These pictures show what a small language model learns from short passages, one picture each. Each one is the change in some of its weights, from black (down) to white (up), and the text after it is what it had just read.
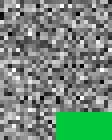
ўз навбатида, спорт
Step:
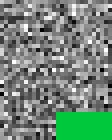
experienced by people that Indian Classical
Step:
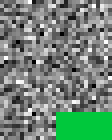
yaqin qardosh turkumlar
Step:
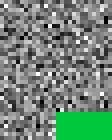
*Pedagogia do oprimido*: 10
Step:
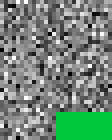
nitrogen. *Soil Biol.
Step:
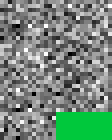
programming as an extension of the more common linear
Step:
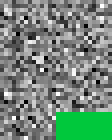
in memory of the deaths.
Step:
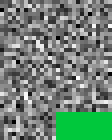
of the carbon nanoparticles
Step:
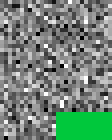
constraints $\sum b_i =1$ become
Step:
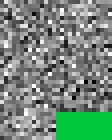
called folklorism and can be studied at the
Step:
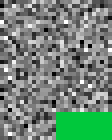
policy is then computed minimizing the averaged cost over
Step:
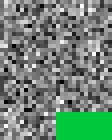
used, similarly to [13]. The resulting Center
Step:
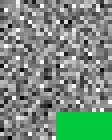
России будет расширение
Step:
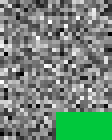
based on Compulsory licensing
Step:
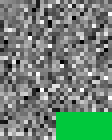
Let $f:Z\to Z'$ be a
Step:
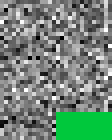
influenza outbreak. This study proved that educated
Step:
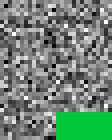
neutrosophic criteria. The result of
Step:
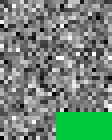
the nonzero elements of $F$. Taking the
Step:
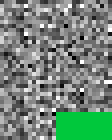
The remark about relative error immediately following the algorithm for
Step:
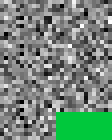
Igamberdiyevich, iqtisodiyot
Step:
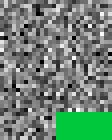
botnet affiliations [26,15].
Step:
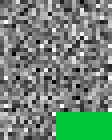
трудовых отношений, так и
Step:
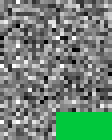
and public health crisis but also it has
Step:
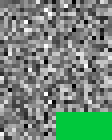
sediment types where to follow a trend analysis in
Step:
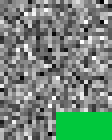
the bilingual experts. It has a good
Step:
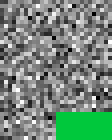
is bounded, hence compact. \findemo \\
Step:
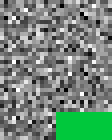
will be a polynomial with the dimension of the normal bundle
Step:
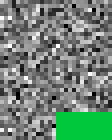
focus more on developing diesel engine as primary power
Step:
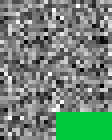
innerhalb von Wikipedia erweist sich
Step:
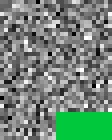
to be closed under \textit{arbitrary
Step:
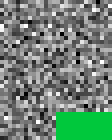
per 1,000 births in the five years
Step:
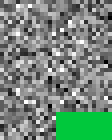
is a $C_0$ semigroup of
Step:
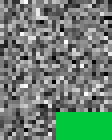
*I5. If it has high priority
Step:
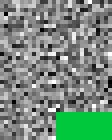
differences at the maximum thermal contrast for chosen points are
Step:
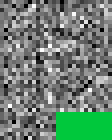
tushunish” mavzusi:
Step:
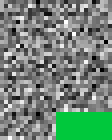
on the set $\hat{L}/tL$.
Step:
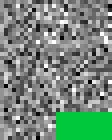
Maqolada SI yordamida
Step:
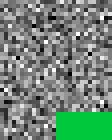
Power law dense & 28.4 &
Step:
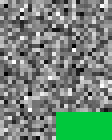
Owing to the above advantages of
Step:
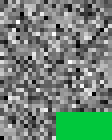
de bullying y cyberbullying en
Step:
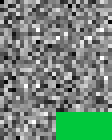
9. Комилов Н. Бу
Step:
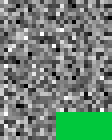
and they were often redundant; the
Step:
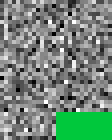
(50mm and over). Practically, the
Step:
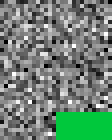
cui l’incremento dei primi
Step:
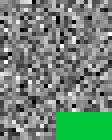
that APC-driven actin
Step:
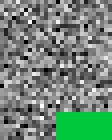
[14–18], have made them one of the
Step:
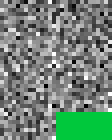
that students fail or perform dismally in the
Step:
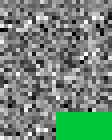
Heritage. Polifonia focuses
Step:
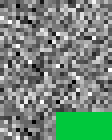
(2023). ; PIND Foundation.
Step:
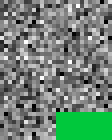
as to not having investigated the inter-rater
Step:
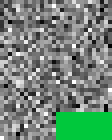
Hopf algebras in this paper have bijective
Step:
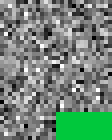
(Forster et al., 1988), this
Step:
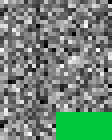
and addressing challenges characterized by competitive elements and
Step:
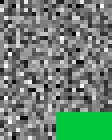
and ingestion [1-31].
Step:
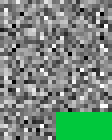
Народные тексты, такие
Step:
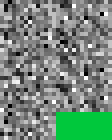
rivojlanishiga sezilarli ijobiy
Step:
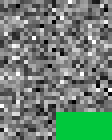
those in religious communities, integrating health
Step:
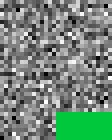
Where, \min_r is the minimum value
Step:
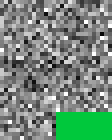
himoya va adolatli
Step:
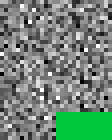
(this might be connected to their formula (22),
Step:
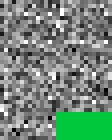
$\angle OF_1P$ are equal to each
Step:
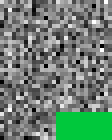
su vida, el afecto es muy
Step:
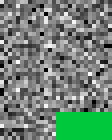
biosimilar pegaspargase in
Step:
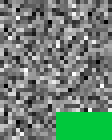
for a nuanced understanding of stakeholder
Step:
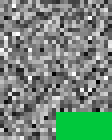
process the information to solve the problems. Previous
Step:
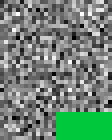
in the face of adversities. Focusing
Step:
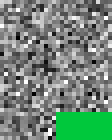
risywah, maksiat maupun
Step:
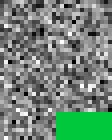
variation of forest fire emission is analyzed and
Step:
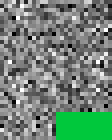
hover bike. The story and
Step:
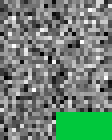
was not actually profitable to close.
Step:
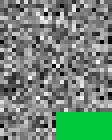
compare the performance of resource allocation scheme based
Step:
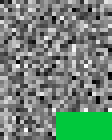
it repeats the process of divergence,
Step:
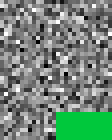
that $i=2$ with no loss of generality
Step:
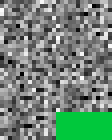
elaboración de informes sobre él. La
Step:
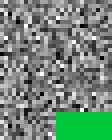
2, 3, and 4, respectively). }
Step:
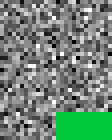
una considerable información sobre cómo
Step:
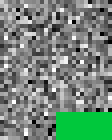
we define, for $t=0,1,
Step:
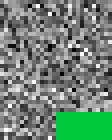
is a $(6\times 6)-$matrix,
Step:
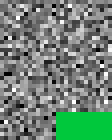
particles with a narrow cavity of few
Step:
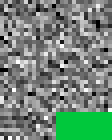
the Influence of Accounting Information System
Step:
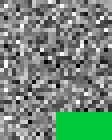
custa dos direitos e da qualidade de
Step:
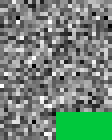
supremum norm $\|\cdot\|_\infty$ given
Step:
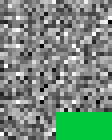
парады. Накануне
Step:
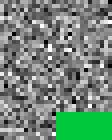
turkiy xalqlar gultoji
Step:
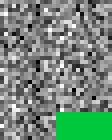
with ECG changes like LAD,
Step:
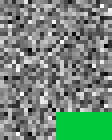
active, repressed S002,
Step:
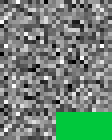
(2016), a população normalmente se
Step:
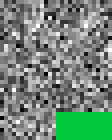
something different (smaller), see
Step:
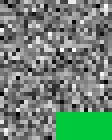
ednino, saj ni preveč
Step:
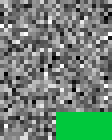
that there is lack of in-depth studies carried
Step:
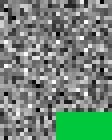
for applications are avoided in subsequent
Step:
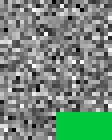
the following notation is used: $i' :=
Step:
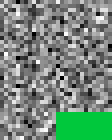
matemático y la estructura
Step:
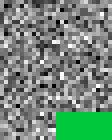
only if the set ${\cal Q}$ is stable.
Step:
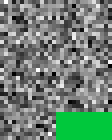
the other Reactable objects. This would lead to
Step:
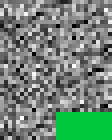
P. Ledezma, M.
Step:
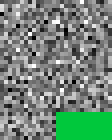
10º Período do Curso de
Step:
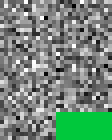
of Acinar (gland-forming)
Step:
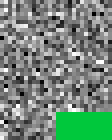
(2013) associate IC with sustainable
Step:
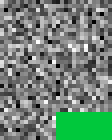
representam 177 edições de publicações
